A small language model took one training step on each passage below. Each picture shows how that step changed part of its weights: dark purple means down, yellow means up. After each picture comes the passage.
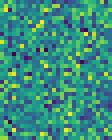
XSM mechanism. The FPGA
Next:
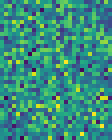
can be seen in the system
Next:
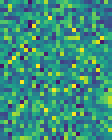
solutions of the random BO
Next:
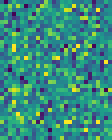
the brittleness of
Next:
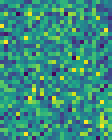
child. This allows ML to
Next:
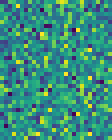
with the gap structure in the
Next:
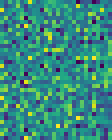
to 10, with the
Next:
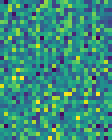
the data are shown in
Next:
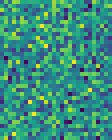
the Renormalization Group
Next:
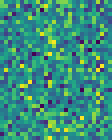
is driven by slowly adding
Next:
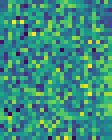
discussed the objectives,
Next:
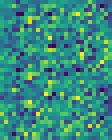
AI offers great potential to enhance
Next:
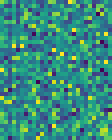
populations in M\,54.
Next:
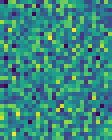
as the seed for an
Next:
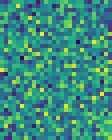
on the Bejan number
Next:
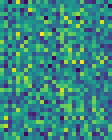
underlie a subset of
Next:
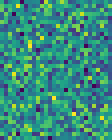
and the lowest order result for
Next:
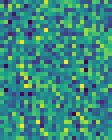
the $y$-component of
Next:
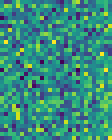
We do not impose any
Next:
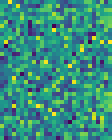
Substitution in the third
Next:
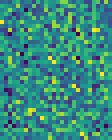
states, with enough structure to
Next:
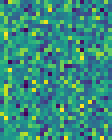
for TB6 -
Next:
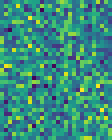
are well below the minimum range
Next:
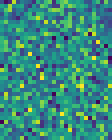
all but one of these taken
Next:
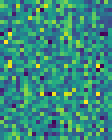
is the fact that it can
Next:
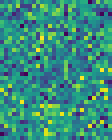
system: it is known to
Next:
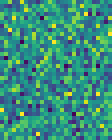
the bubble sort algorithm
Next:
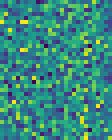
Furthermore, the rate saturation
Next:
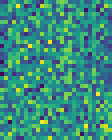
in general, the energy gap
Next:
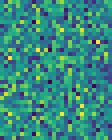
we have investigated if this stability
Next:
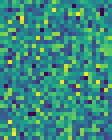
Dashed lines mark the boundary
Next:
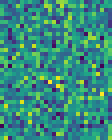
to that of a typical
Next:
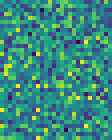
could provide a starting point in
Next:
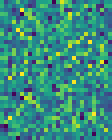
still be more constraining than
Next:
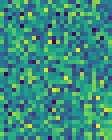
component. Indeed, in such
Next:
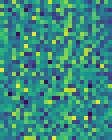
of radius 0.2
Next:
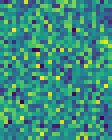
typical of this material system,
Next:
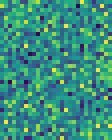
Key R&D
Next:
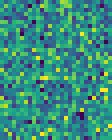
it is known that for systems
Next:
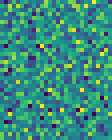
the coupling constant $g$,
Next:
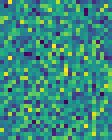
In addition, we provided a
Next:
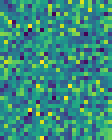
decay and then by repeated
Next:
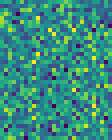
These experiments, however, deal
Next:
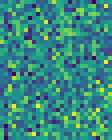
self-gravitational energy
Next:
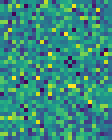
the magnetoresistance of the
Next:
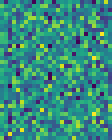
more than 30 peaks at
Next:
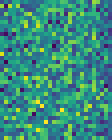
vacuum. The use of two
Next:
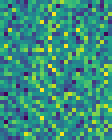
In {\em Proceedings of
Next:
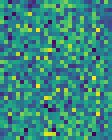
symmetry down to a diagonal
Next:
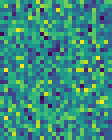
is always $1$. }
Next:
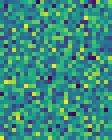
distributions (the right panel of
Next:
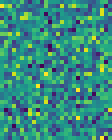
ion current displayed through the
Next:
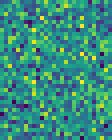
$q \arr
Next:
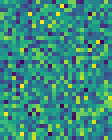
survey dual accreting black holes
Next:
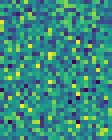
position of the pole may also
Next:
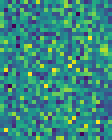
velocity variation on the channel
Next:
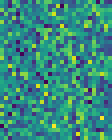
topology operations with group size
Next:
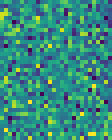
These solutions are given by a
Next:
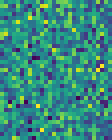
is very small or when the
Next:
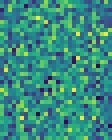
these states by the residual interaction
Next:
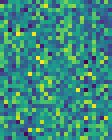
a change-point model is
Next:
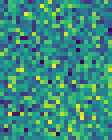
adding links to a given
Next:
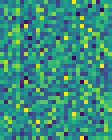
\be {\cal D}
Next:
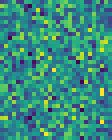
of $\al$ means that
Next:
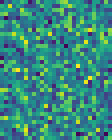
zero or positive toroidal
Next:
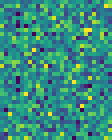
resources and expertise,
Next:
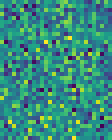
mass generation in a UV sector
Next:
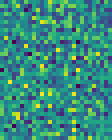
of parameters (set 1:
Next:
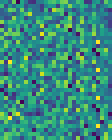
quarks and one antiquark,
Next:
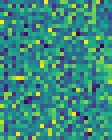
point, the calculation closely follows
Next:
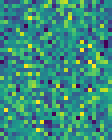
about how other RDs may
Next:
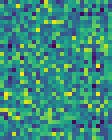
to the same time. In
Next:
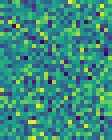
interlayer exchange coupling) from
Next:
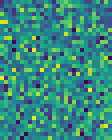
that the DOPC system
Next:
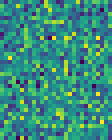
to the fact that we display
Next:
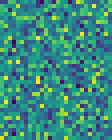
Pb target and enter the
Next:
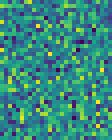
nova outburst are not
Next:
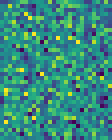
take $k_B \!
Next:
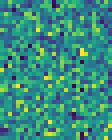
still ceases to exist
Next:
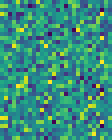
be numbered accordingly.
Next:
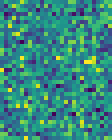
sophistication that average
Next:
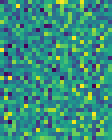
with the forces due to continuum
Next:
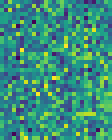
we aim to finding the
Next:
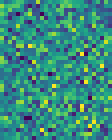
state $\ket{\alpha;
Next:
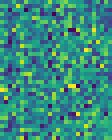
of core level electrons.
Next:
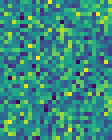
will provide new insight into
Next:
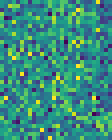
hierarchies. We find that
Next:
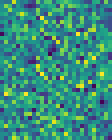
$Z$. To separate
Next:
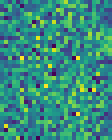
aspect of convergence to the
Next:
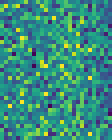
admissible counterterm
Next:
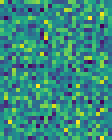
platelets is estimated to
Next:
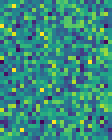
editing and visualisation tools
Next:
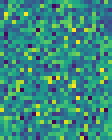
identified set (the hit
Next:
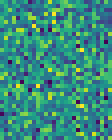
estimates with an asymptotically normal
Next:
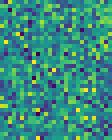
LLL constraint that the
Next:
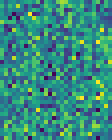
through the plasma flow. The
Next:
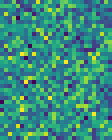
error-free short-term
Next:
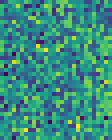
in an expanding universe
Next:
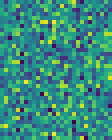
data with weighted kernel coefficient
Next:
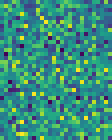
$M \times M$
